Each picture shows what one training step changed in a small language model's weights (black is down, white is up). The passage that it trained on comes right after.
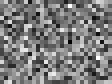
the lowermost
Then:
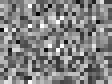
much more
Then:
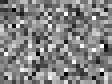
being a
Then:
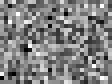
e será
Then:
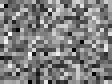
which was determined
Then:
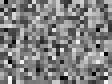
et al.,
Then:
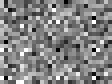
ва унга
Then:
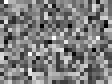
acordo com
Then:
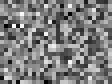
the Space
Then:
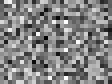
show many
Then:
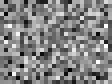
de la red
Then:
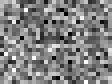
here. In
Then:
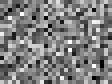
components of
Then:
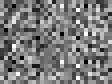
increase in
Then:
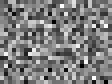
bolalar va
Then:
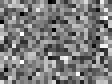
setup had
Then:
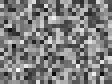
the complex
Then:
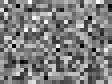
by CMB
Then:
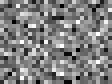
olimlar va
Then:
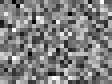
for $a
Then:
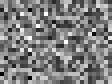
fomentam o
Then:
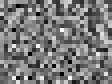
values of $\rho
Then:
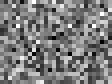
If the
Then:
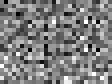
tails of
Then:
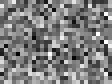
realization of
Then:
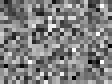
similar to
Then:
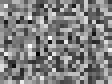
found to be Q
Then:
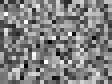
The $A$
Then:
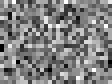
and Eastern
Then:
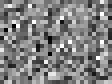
the normal
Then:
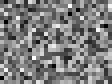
the NP
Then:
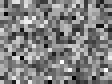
score at
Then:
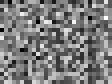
entre uno
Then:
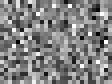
particle energy
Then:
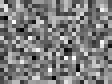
line width
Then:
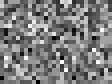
shape at
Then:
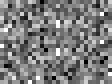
a definição
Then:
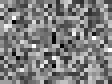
is free of
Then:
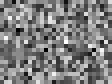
around the
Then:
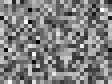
direction, where
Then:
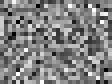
time to the
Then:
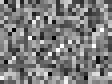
been made
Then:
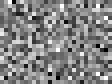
less complex
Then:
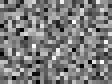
these factors from
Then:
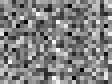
which cannot be
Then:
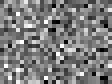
van cash
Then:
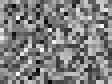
obtained by the
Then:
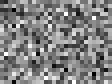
being or a
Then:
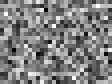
This seems
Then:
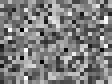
that the subspace
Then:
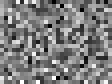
have even
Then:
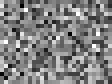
we will show.
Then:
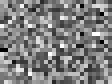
at kung
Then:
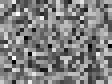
of travel
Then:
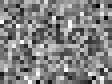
author notes
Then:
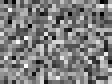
of the generated
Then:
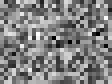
an optimal
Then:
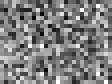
respect to
